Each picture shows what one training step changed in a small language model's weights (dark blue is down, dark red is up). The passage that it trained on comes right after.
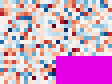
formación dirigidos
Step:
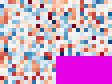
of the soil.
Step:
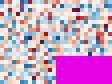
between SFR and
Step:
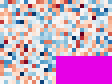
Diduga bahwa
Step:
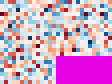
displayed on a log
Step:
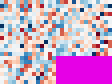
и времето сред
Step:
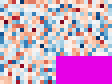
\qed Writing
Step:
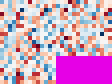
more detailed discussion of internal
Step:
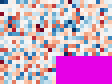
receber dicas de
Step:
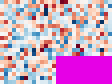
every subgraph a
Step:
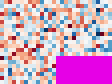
the structure of this cluster is
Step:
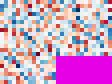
ZEUS detector at
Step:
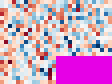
ad‘ektiv va
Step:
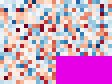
xususiyatlariga qanday
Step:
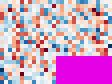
different positions, depending on
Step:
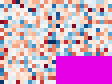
(masalan, L.
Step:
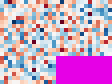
troughs in the
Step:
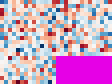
new HST data shows that
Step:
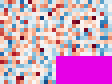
in good agreement with detailed
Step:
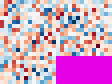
aparejada la
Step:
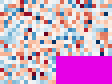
شاء الله
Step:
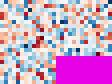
places. Furthermore,
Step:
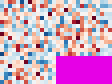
in agreement with the value measured
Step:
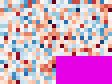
dotsent Kalanova
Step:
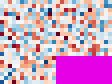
as in fact measured with
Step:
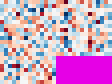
that the Pauli -
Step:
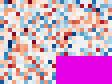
and therefore out perform the
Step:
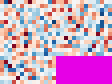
and a maximum angular channel of
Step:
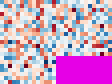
This article presents the results
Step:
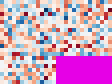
à diplomacia e
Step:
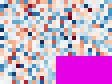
White Dwarf |
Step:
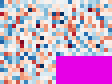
contributing to the integrated
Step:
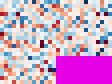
realitatea și de a
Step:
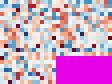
also includes updated
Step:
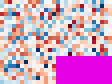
the diffusion of false
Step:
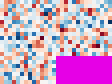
a través de sus
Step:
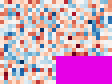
the current work. The
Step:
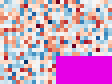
sum-integral, as
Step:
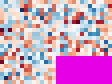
power and speed-power
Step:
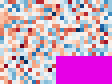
hurdle in
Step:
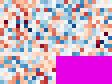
die Zielscheibe
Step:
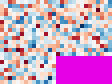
de yer verir.
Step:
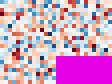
special selection of the terms
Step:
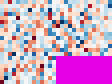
as in Fig. 8.
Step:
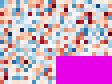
Contador 3 quanto
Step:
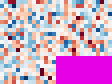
faster rate than the
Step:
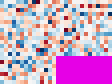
kota ve fiyat
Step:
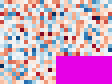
the Dirac point by half
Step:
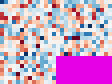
corresponding to the result $F
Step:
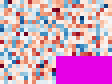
and communicative culture
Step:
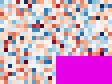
tomonidan tayyorlangan
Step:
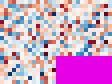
de género en la
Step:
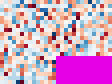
tokni oqib
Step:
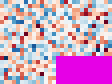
harus transparan
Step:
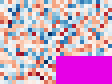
Subsequently, a second
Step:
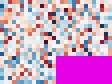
of $M$ and
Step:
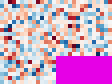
fidelity and mesh
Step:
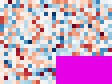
we analyse the full
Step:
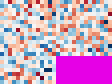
MeV}).$ The
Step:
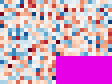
with earlier results of
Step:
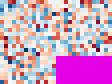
gamma's with energies
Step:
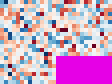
framework of AGNs which
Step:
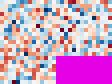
desejam uma
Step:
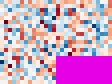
% The electronic structure of the
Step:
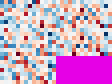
самостоятельность и
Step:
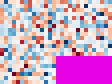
cluster given their similarity.
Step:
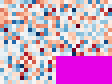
o'quvchi rivojlanishi
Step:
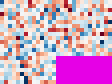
its assumptions are
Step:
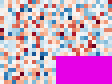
due to the smallness of
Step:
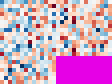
concentrated around the graphene
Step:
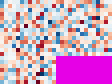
related by the principle of
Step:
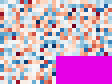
interactions, it also comes
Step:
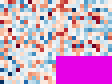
in principle as well as
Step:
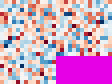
raising the question of how
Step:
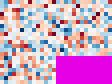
are neglected. When cross
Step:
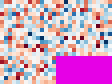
the fitting results using the
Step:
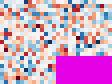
study does not suggest evidence for
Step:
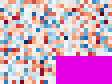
\caption{The real part
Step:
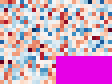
intiladilar va
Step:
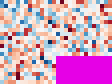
Basic observational properties of
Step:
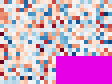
qilib kelishi hech
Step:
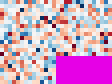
particles in a cubic
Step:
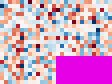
of motion of the particle densities
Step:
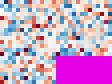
bestaat. 6
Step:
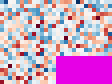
plot), a residual sensitivity
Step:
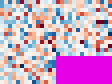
связанных с
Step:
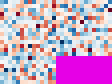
source exhibits an absorbed
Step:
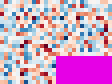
викладачів і
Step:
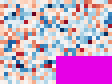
We leave the calculations including
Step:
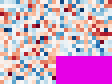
institut Sirdaryo
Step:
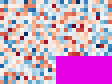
specific heat data under 0
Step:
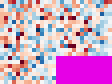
pion transition form factor has
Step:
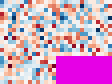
breaking in the form of
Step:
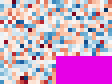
etilgan[2]. Eng
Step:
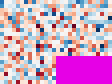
derivation of the constraints
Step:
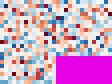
there are many corresponding inflected
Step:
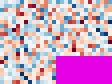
to exhibit distinct electronic properties
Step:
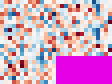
the total degree in form and
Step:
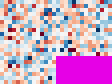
a function of the asymmetry parameter
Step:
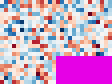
Fourier transforms.
